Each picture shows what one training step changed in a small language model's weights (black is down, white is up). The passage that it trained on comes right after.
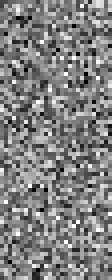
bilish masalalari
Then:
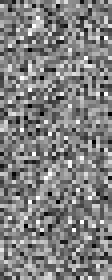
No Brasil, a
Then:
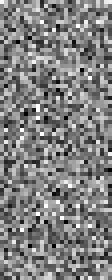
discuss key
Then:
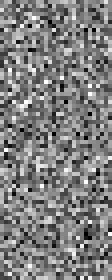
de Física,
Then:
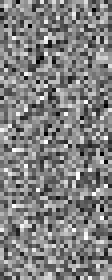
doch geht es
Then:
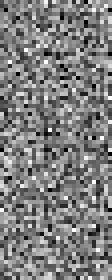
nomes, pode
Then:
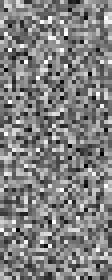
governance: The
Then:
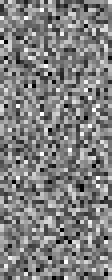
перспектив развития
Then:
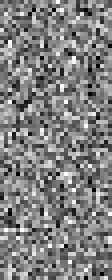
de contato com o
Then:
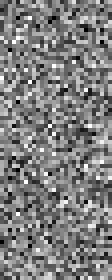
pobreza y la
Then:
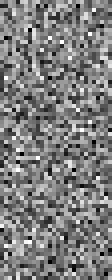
2. возможность
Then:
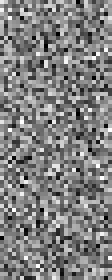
en la prevención de
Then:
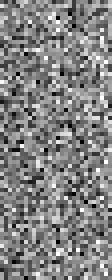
the widespread
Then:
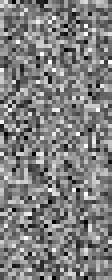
enfrentan las
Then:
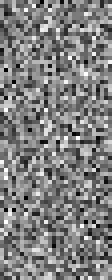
chunki uning
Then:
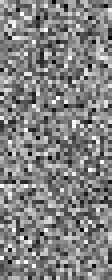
Ich sitze
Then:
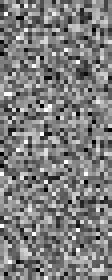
роботи з
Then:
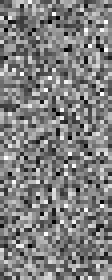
castellano se
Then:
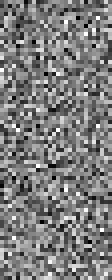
Prof. Dr.
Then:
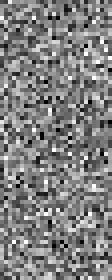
analysis of the
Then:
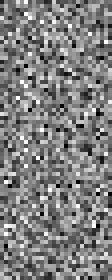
un arco de acero
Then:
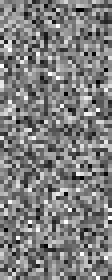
el proyecto no
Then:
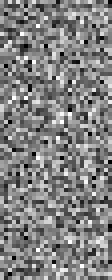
ve kardiyak
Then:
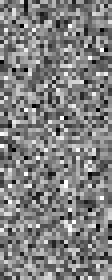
as pastels and
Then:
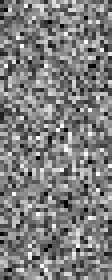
ishlab chiqarish
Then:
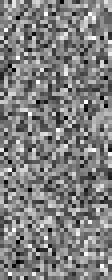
this paper is
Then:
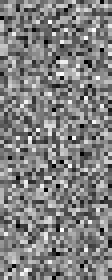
een taak nodig
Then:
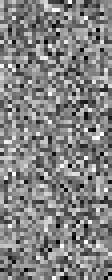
stehen die
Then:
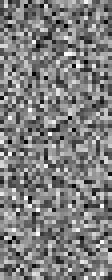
lodos activados
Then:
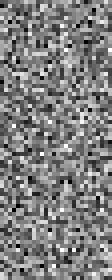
maddi olarak
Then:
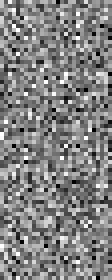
dat zulk een
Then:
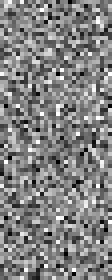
что видно по
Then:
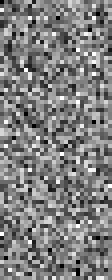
ciudadano que
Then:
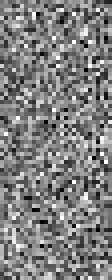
democracy and
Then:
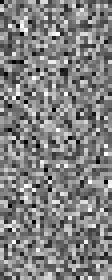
seva matriu la
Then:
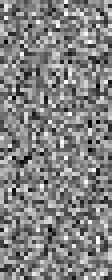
de monumentos ou
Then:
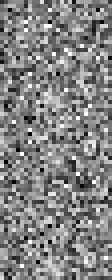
час проведення
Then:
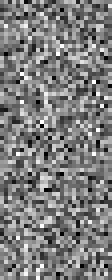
bilan bog'liq
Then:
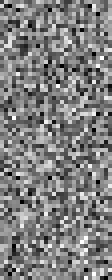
utilización de
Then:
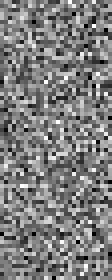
N. Karazin
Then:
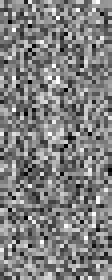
determinando los
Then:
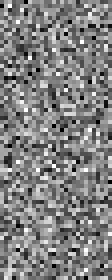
di orrore che
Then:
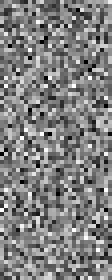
do programa geral
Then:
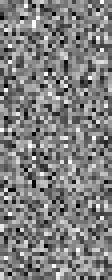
(Y) guru
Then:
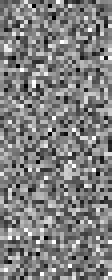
a classificação
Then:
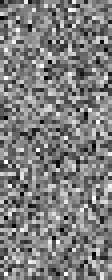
и величину
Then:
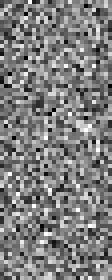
shuni aytish
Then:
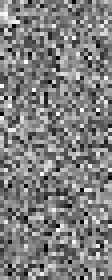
não exigente em
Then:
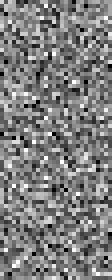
an der Staats-
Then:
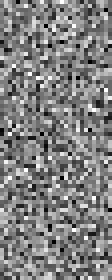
négativement pour
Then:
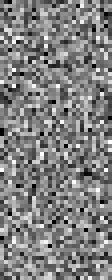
den folgenden
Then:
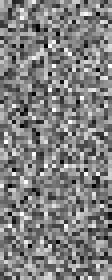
onaga o‘z
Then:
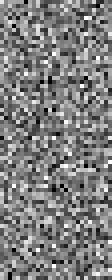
an agenda for
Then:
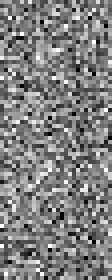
растительности //
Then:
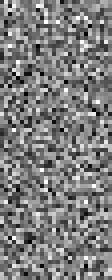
bu xislatni
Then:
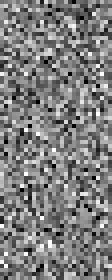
на інновації
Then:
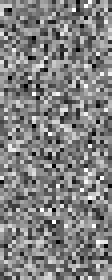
optime ale
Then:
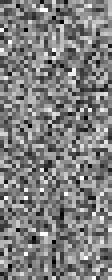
этой технологии и
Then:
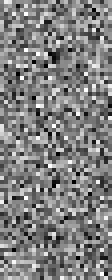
- Dörfel,
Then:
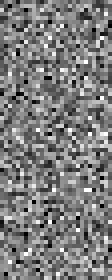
ва таълим
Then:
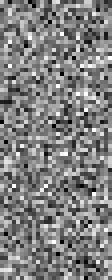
y los cationes B
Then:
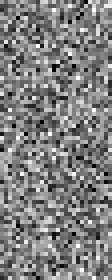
Las aves del
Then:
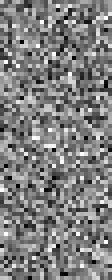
дня. Это
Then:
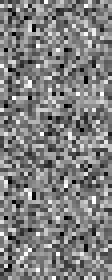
далее до
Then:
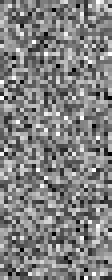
lado podemos
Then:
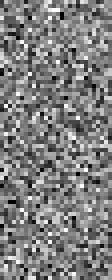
можем говорить
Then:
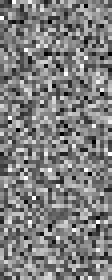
nomlanadi -
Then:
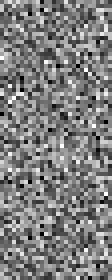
از این
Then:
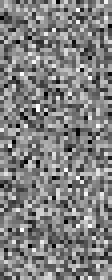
discursos de las
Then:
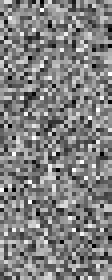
Síndrome de
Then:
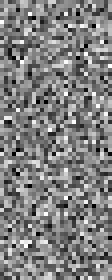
Teoria da
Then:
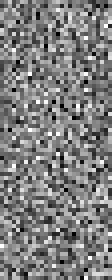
il mondo del
